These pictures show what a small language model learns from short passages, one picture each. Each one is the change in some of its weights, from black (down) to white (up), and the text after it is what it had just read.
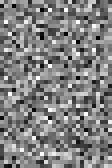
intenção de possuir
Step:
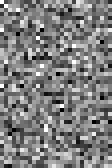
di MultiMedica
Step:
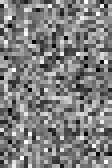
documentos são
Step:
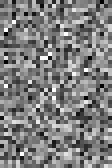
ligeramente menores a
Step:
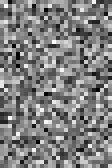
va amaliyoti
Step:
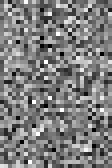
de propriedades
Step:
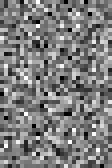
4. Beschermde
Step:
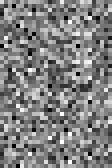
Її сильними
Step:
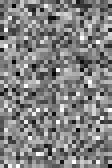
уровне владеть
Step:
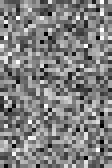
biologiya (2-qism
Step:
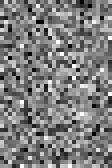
حسن سير
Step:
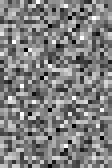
designs propostos.
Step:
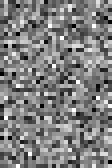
Zijn haat
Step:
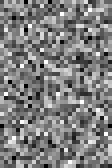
este singura sursă de
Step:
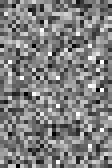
деган таърифни
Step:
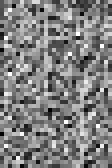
є соціальні
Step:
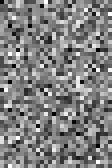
Service Policy on
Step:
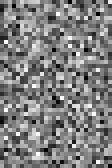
Заголовок в
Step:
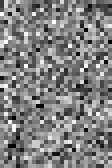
tiliga o’girish
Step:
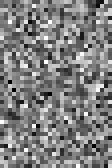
informații dinamice
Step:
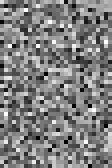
z referatami w
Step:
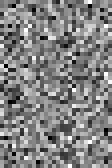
и скоростных
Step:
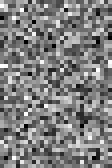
tarzida namoyon
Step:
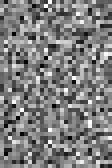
режим контроля
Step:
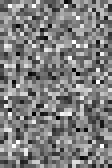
la desvinculación entre las
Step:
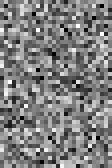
masa y cuerpo, por
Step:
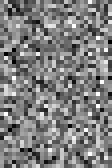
mm. Abreviaturas
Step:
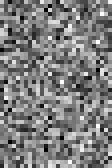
motivasi latihan
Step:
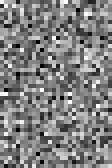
único camino
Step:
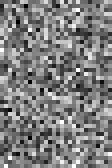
about the role of
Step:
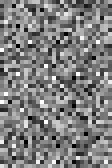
наших предков –
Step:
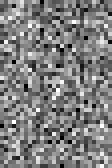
где T_x,
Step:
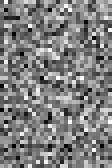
kechiktiriladi. Bu
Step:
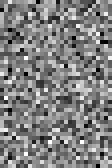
dunyo ham, inson
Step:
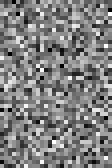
Zoom, donde
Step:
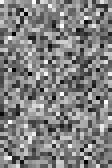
мені вночі
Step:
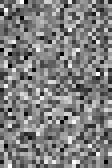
indiscriminados y
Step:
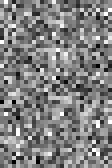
(arab tili)
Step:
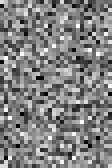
tidak diupdate
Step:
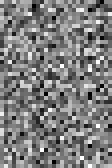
у цю сферу.
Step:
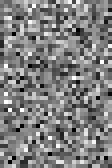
за сприяння і
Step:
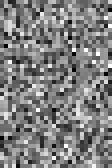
Karwanto Nugroho
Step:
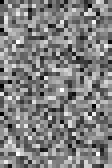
normal davranış ve
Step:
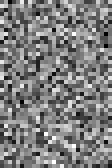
biri – turkiy
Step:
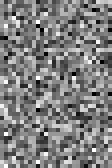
bul telekanal
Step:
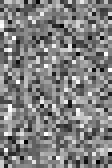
El Barrio Parque
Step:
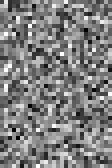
va muhabbatga
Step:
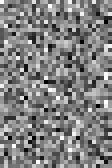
при изучении
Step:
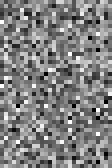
zdają się
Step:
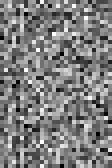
davomida sifatli
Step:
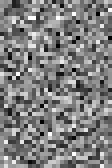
desenvolve diversas
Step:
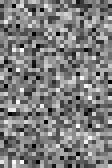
на зближення
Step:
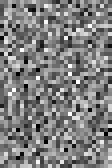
понятий. М.,
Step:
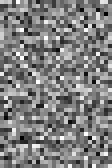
la alúmina en las
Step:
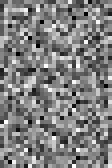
sa réalisation. Le
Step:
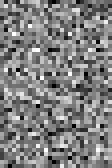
ont des contributions
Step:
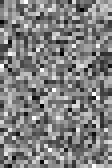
protagonistas, que
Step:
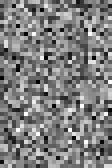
наголошують про
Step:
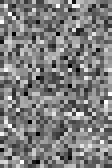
Шахрисабз –
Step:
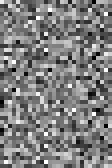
con un 0,14 % de la
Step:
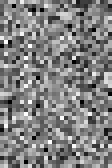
плоды сорта
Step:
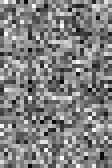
na história de uma
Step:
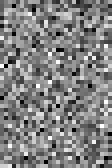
лицом и занимал
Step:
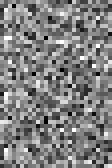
³² См. также
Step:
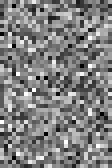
у сучасному
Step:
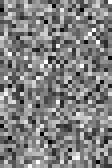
pengguna tertentu
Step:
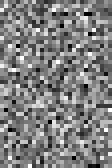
Iqtisodiy infratuzilma
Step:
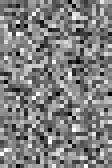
Science of Meaning.*
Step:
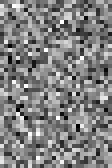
ishlash va uzatishning
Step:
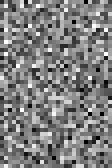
standartlari tarkibida
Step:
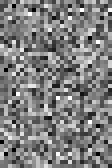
видов подрода,
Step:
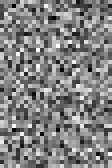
в следующих
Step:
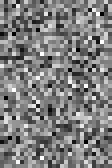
Anabilim Dalı,
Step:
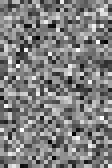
se estructuró en función
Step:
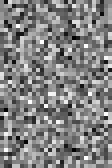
Negative Force, г
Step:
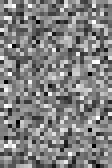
Pori Sumbangan
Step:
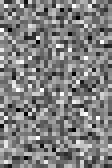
Mysnyk T.
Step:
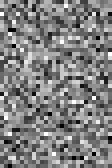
Tokyo: National
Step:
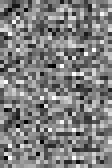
in Sweden.
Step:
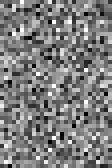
Praxis. Dr.
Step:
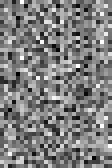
doutorado) em
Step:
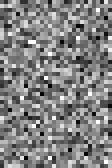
să stea la
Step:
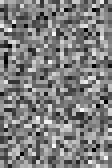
musulmani, come i
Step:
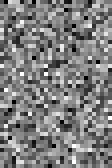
em face de particulares
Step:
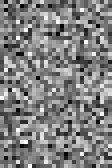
talabalarning mustaqil
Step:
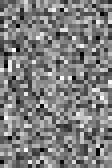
Indicarlo sobre la
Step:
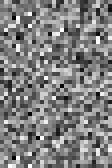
sabab sifatida
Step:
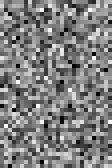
pri dugotrajnom
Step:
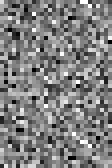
Terdapat banyak
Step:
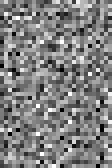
Також існують
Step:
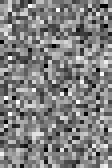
e institucionais para se
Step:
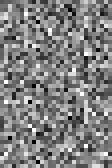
to'plangan markazga
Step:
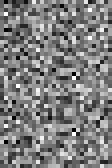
uyushtirilgan savol
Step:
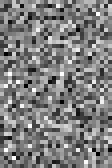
históricos dessa
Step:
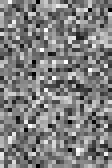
progreso pero
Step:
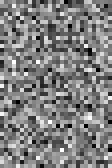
kinh tế,
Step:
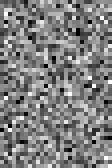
категориями и
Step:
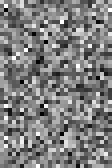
bordilar. Mazkur
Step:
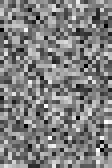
sayyohlar orasida
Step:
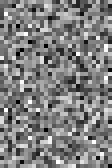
знания и навыки
